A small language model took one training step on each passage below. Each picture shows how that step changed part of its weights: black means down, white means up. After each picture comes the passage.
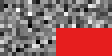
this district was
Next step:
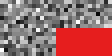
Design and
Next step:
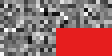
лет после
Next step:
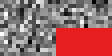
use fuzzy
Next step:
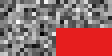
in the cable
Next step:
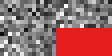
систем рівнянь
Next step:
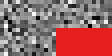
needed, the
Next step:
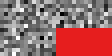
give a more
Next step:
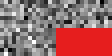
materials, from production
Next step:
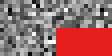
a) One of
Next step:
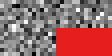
rivojida muhim
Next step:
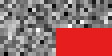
one $\alpha
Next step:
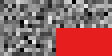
normally distributed if
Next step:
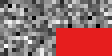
ma senza un
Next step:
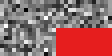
the structure, including
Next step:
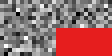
false alarm
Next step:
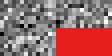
same surgical
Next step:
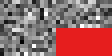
auch mehreren
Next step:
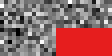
comparison is included here
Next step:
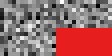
cooled reaction
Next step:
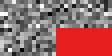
trends in the
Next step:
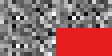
C M So
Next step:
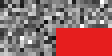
the record between
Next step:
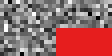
composite, indicating
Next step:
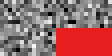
care. However,
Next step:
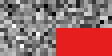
the early morning
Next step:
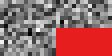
in Uzbek
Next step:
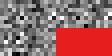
Y EL
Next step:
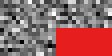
*International Journal of
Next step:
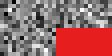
of Peer
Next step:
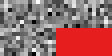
y personalidad.
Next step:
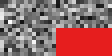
in the world in
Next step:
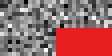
ppm corresponds
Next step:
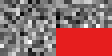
another remarked
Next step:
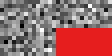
or chronic disease
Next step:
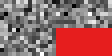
is created. In
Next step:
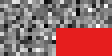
uchun asosiy
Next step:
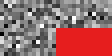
но и
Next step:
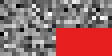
as a consequence
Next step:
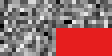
generate ideas
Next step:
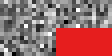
entre pessoas
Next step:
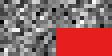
but respecting the
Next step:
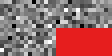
o Decreto
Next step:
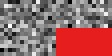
security threats
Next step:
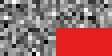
uma de suas
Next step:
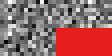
sounds. There
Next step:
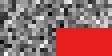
Readability of
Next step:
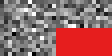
of neural networks
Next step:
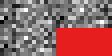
study effect of more
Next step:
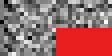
final setting time
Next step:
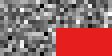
armed conflict.
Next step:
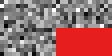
pelo tempo e
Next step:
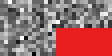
o significado de
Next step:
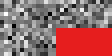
movement 3.
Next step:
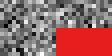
dough have been
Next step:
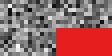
the values obtained for
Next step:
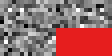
confronto com
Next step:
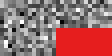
and conformance
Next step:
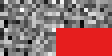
and Development,
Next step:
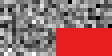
En se basant
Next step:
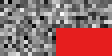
are typically
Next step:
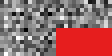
Statements from
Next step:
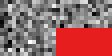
naar den
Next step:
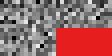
interests should
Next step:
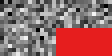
female is
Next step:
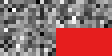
call for for
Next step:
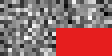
various areas of management
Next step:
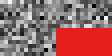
the top portion
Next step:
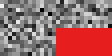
/ Lemberger
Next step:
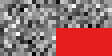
| New Media
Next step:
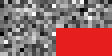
of the population.
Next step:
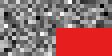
LU, land
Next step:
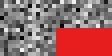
среде. —
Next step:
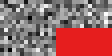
enzymes activity
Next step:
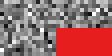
жинси ва
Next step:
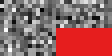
compelled teachers
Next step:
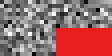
ou para continuar
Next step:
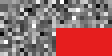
for the terms and
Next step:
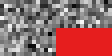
résultats par
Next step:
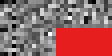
employee is
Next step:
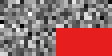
climate change.
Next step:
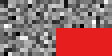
quite often expressed
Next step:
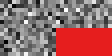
increased and the system
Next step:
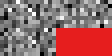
même, la
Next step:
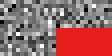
systematic functional group identification
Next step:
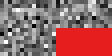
on the quality of
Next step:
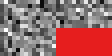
and cooling
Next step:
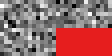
is important,
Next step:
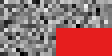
genetic perspectives
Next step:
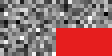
pollution and the
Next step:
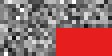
lo general,
